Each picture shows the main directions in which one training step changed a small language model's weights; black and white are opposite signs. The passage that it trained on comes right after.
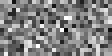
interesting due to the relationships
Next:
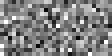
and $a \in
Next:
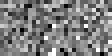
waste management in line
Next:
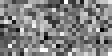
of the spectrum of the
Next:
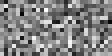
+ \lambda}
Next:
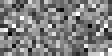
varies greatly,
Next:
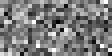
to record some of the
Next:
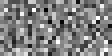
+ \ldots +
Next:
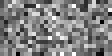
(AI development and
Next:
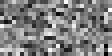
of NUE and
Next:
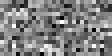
Neural Networks
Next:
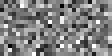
offset voltage function for
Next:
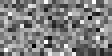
management and application of modeling
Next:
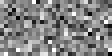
serve as preliminary
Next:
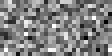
paper is unconditionally
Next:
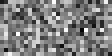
the second moment of the
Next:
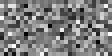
bio-based economy,
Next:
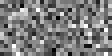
a SB é
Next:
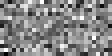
strength of manufactured
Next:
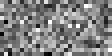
achieves higher accuracy than
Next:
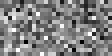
specializations when setting
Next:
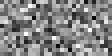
18% of students
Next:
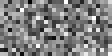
that the area of the
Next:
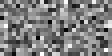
ever by an
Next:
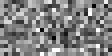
in specimens prepared by
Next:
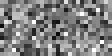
to one of the variables
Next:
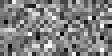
(with a symplectic
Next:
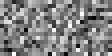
in his recent review:
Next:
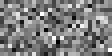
forest. LF,
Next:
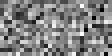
to GDP, Italy
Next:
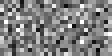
constrained optimization problems,
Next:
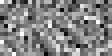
Togo demonstrates
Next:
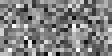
populating up to
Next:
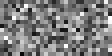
this system) is
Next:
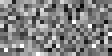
satisfied; this means that
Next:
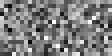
to help with 3D
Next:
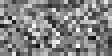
of our model against matrices
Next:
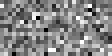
1}$-closed. We
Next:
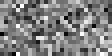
chloride used was
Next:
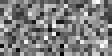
to Section Pearl
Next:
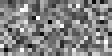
6 sputter and
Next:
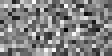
varieties with numerically trivial
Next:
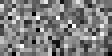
criterion can be used to
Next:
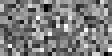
using series active power
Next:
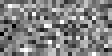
with profitability of
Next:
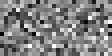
motivation (see
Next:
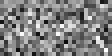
if it satisfies the following
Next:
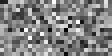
the rest of the
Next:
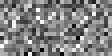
You would hope that
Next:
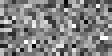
of the above under the
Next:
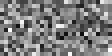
asymptotic behavior of the
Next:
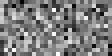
all $g \in
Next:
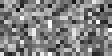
moments up to
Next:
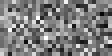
squares were presented.
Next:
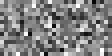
neck pinch
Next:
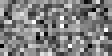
to better understand gall
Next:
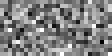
to words with period
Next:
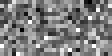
The results demonstrate how different
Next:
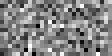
nonnil ideal
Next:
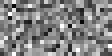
selection can significantly enhance the
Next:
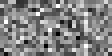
definable bundle map which
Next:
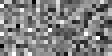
which inherit properties
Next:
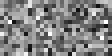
for Filterless
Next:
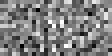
is a minimisation
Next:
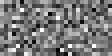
$X \times
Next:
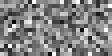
fact, in the case
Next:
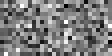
increasing amount of traffic
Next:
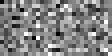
$n$, has the
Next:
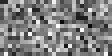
the case $ x
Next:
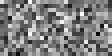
Step 1: the
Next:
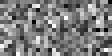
is to select an initial
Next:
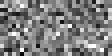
Supports personalised
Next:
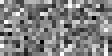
V, Nag
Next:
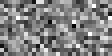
units. This is particularly
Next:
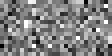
findings indicate that all the
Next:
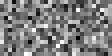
useful for initial predictions
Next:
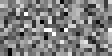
belong to the category
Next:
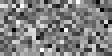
modifications based on the
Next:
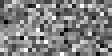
(OD value at
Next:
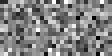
the $i$-th
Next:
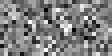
about the pro-active
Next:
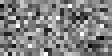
gradient-based algorithms or
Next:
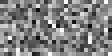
is the -- unique
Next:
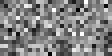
have mentioned that the failure
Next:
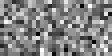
in practical applications is clearly
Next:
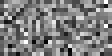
in $M$ then
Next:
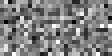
Uncoated For each
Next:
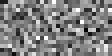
the literature incorporate environmental
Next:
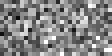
spectrum does not show
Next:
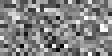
area. This result was
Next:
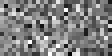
conduct the evaluation of their
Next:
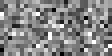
tiling set}
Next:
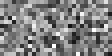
of its movements.
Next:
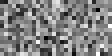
be the practical cooperation
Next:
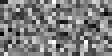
the effect of 51
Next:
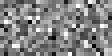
there were renewed
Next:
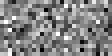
and with the Animal
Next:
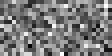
of honorary
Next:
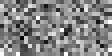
during medication, most
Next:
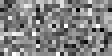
defined bounded trace operator from
